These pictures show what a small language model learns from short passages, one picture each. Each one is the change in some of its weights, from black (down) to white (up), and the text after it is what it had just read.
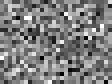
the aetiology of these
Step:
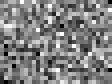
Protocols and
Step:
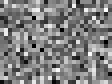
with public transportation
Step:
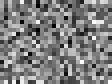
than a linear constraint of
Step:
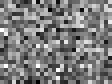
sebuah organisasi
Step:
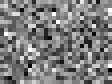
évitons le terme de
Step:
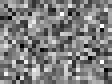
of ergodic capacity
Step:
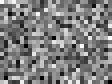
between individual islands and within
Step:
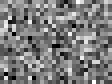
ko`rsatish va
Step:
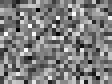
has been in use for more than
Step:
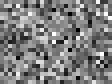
remains undecided as
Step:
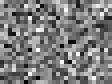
from the hot to the cool
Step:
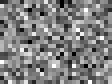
foydalanadi va
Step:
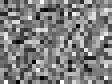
demand their attention and energy
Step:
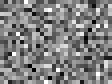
host medium (Figure
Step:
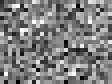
LMC field of the {\it
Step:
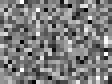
without necessarily
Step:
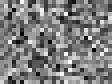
lie in the upper part of
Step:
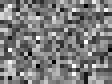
The staminode is
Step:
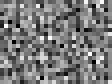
tracks in the event is
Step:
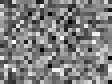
medios DIA
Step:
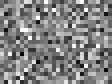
of possible new physics and
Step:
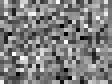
As shown in Figure 14,
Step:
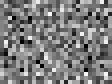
bo'yicha quyidagi
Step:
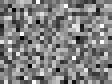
be useful for future
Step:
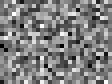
the view from the main
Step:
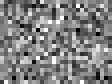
distributions of the model parameters are
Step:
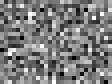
pasien *Seksio
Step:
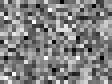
Control Status
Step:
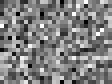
and so are values for the
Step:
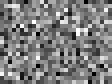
performance of such a test.
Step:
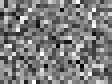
primarily trained in
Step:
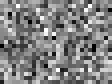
М.Б., and
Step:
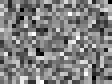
by inapplicability of the
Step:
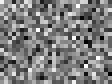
utilized a mixed method
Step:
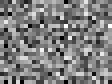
root state composed of a
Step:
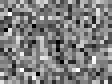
\hline 6 & Long
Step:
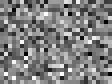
de las tecnologías
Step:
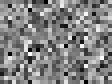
natural numerical approach with
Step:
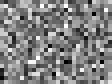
на доступ до
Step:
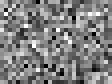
six red giants of
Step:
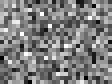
general sleep data, as
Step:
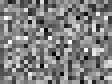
transformările mai
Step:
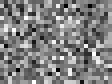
function" – Aitkin
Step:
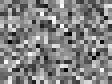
они при этом не
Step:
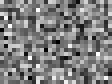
error status is reported
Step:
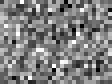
and the effective ``slow
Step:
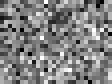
disorder strength.
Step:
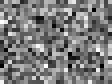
jamoaning bir
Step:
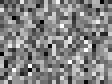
În acest context,
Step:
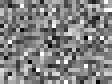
essentially self
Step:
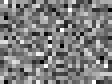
suitable candidate for
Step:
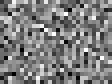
A., Alozie,
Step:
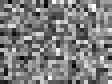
appeared to influence the
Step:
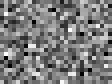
Tarihi kent
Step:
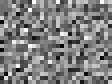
the number of people
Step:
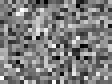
space becomes a linear
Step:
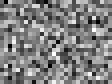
work and unemployment,
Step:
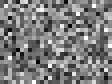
against gender
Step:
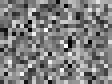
two plots produced from the
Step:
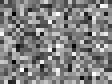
LENS, Univ.
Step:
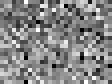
kondisi dan
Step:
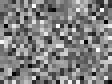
between PWIA and
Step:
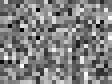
al umorului [6,
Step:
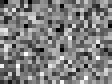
symptom were collected
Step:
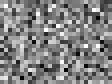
В результате
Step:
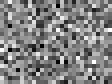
o próprio
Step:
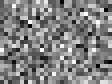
de Janeiro:
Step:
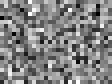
teacher see the state of
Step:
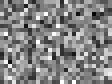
УЗД і
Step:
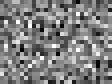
the two communities towards the
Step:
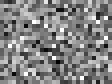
Manag.* n.
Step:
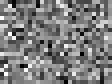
look angle,
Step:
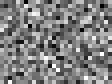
magnitude less than
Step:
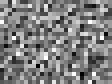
Peshku va
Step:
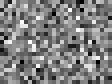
One can then calculate the one
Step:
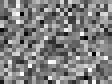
two dates 200 days
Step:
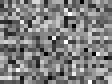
vibration region before
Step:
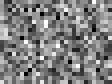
habitat. The new
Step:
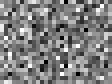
boundedness of these cores
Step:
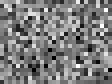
o'ziga xos
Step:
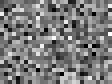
com a mesma sejam
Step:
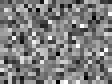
maintain continuity of the
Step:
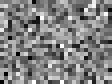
experience reality shock
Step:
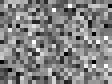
via irregular
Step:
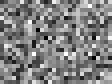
for $\lambda_{\text{ex}}
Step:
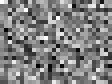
patients died. There
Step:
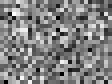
the encoder and
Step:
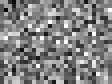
than Model 1.1
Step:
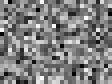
4.2.1b presenting
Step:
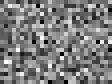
this reason, the total
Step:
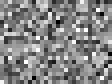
decision variables related to the
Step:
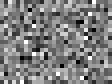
of fuel and electric
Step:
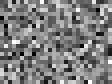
from the wave, $\phi$,
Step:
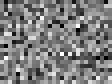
the members of the
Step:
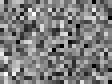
the area consists of
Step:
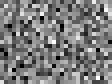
exists in items
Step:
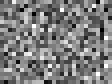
sustainable and equitable
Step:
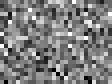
2 saat sonra
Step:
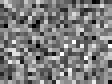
perturbations, whereas the
